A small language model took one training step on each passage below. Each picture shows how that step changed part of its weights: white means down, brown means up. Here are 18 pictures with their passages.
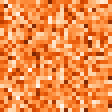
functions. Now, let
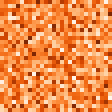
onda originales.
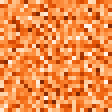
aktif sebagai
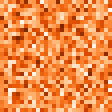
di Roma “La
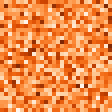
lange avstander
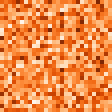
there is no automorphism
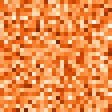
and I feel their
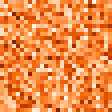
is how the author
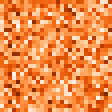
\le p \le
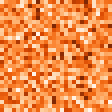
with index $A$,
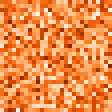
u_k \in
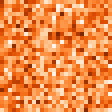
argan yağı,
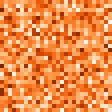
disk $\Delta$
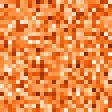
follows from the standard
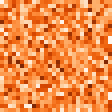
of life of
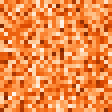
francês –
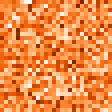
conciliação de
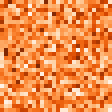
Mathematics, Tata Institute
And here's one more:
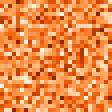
a couple of recent
